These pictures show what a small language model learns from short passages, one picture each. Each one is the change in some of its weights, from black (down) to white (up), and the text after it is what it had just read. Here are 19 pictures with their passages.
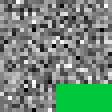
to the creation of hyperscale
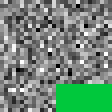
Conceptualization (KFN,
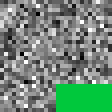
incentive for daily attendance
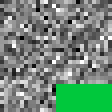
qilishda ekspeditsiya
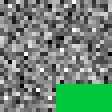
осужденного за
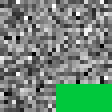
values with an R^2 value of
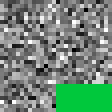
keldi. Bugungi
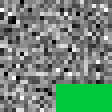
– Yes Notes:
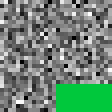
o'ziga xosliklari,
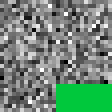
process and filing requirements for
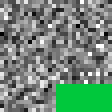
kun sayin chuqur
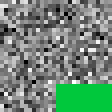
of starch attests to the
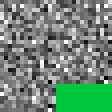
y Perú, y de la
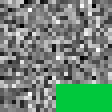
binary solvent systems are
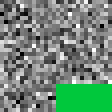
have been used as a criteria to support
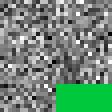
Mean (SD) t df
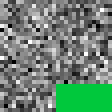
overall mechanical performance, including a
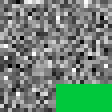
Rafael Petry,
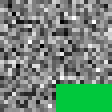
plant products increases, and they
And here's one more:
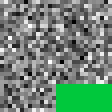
emoções e os sentimentos são
